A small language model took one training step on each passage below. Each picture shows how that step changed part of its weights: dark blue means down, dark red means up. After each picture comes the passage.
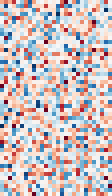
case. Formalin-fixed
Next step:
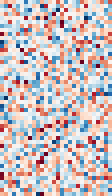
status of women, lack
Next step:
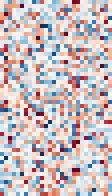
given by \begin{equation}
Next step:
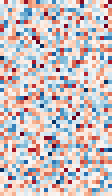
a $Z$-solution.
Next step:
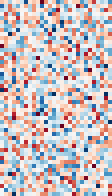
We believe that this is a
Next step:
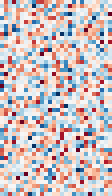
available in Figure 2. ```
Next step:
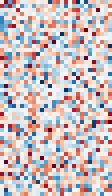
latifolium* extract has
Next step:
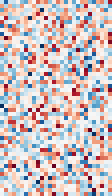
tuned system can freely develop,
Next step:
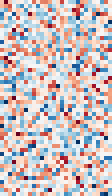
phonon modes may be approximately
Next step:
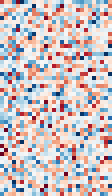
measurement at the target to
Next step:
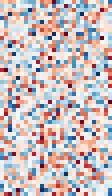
of literature, among the various methods
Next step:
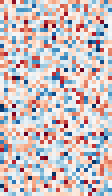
are not prohibited, but
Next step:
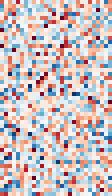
banks to determine the impact
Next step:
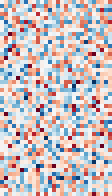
ARDL Co integration and
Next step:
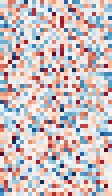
they developed high-quality
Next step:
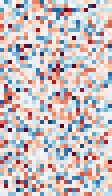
conductance, of insulating
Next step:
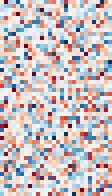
\cite{Remcom}. Using
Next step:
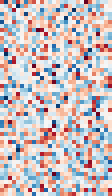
principal span, b
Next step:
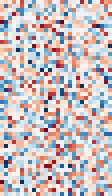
“self/other” concept
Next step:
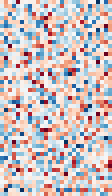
please open in the tool
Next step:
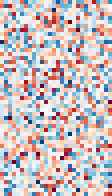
“space barons” that control these
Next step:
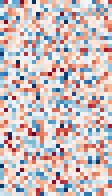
not increased significantly, we do see
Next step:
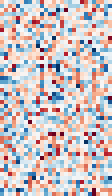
No special care needs to
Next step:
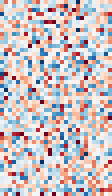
an olecranon process, an
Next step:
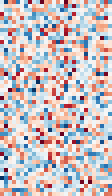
less severe depressive
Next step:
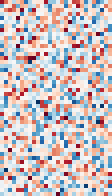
for some important field equations in
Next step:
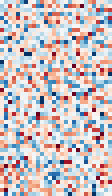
Intelligence (AI)
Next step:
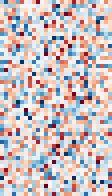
non-trivial topology is
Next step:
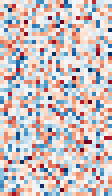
subgingival calculus, and
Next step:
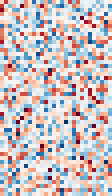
dropweight impact. Figure
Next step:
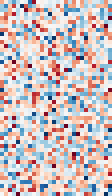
shown that distribution for the productivity of the
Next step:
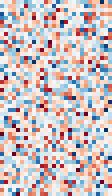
12%, at temperatures between
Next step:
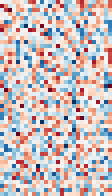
the total number of tertiary
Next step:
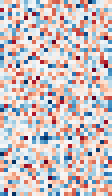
populations. Fisher's exact
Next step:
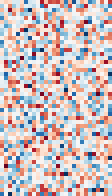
the experience and the role of
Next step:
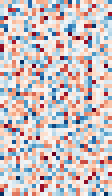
rays (CRs) to
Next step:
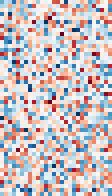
tomato waste (26,4
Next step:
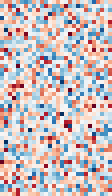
temperature range where the scattering rates
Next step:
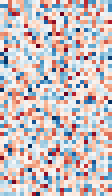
methodological “consequences”,
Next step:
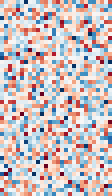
the PPT property.
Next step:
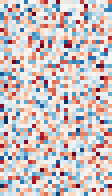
in the field of distributed
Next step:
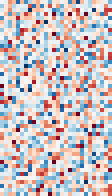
products. Currently there are
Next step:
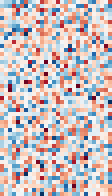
figure Figure 1. For the
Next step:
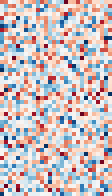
is not straightforward as
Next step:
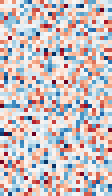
of configurations was done with
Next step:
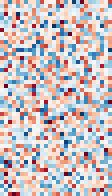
The EOS is also studied with
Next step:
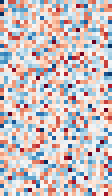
seconds. Furthermore,
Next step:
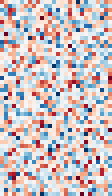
and here, the basic aim
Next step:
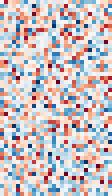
applied to these measurements in the right
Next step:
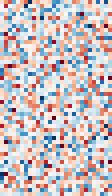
AE portion is first trained
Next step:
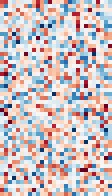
infiltration rate of 1.8
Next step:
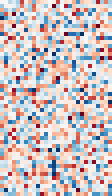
In this paper, firstly the mechanic
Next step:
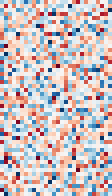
{\rm nm}$. The transverse
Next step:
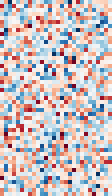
announced pandemic
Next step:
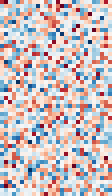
to synthetic dyes,
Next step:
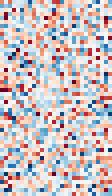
to obtain a macroscopic
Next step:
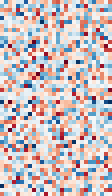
the 0.05 level of significance.
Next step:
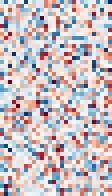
Physics, HBNI, \\
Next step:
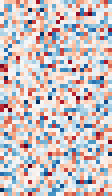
United States of
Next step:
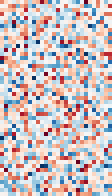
also be used to directly measure the
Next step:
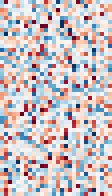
online content with relevant
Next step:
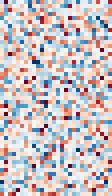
minimum and R_2 is the
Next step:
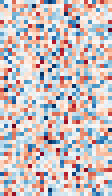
geometric distribution with $\alpha =
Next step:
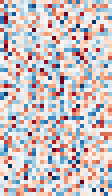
within the range of values in which transverse
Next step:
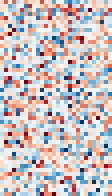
(World Scientific,
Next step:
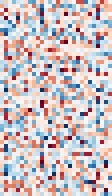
nucleic acid chain
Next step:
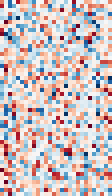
Herbs for Healing
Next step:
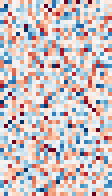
the visual and logical
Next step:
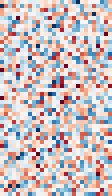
b. To identify each one of the
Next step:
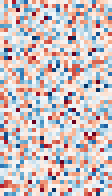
almost perfect repeat
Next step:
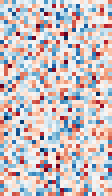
singularity in the heat
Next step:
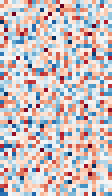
gateways to be able to
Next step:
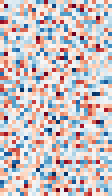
more insight to input--output
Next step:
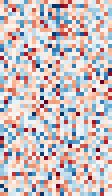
(RED II) set a
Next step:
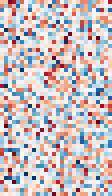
to watch their children
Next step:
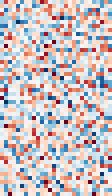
fall short in providing clear
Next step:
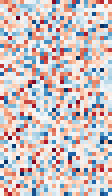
regions with the highest
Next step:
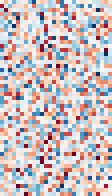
the nucleus relaxes
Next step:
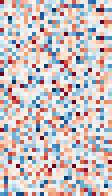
in Figure 5, the linear forms of
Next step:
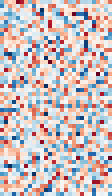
existence of structural features
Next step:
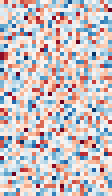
is nearly equal. This is
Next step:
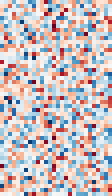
and discuss their properties. In
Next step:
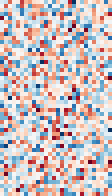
co-operation, and
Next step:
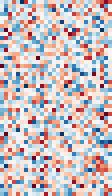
the Declaration of
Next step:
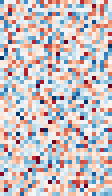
Communication in Public
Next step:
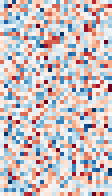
urgent treatment. The
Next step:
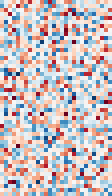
more severely impacted due
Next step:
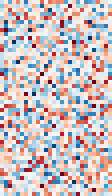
Experimental group 5 Medium
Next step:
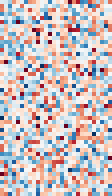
the findings of Antonio et
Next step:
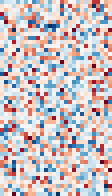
in English language
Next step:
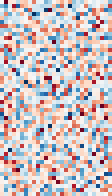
Ulrich, Musa
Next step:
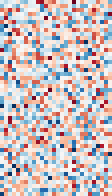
managed via MPI on
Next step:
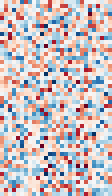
current phase of the flight The
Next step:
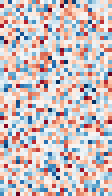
configuration of the classical
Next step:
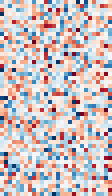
8 seconds, which represents a
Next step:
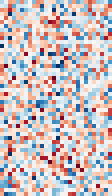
services sourced by the
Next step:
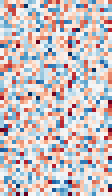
practices g. Phase
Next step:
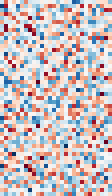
use of LiDAR
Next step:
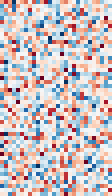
NPs synthesized
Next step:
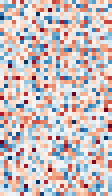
the new method highly correlates with
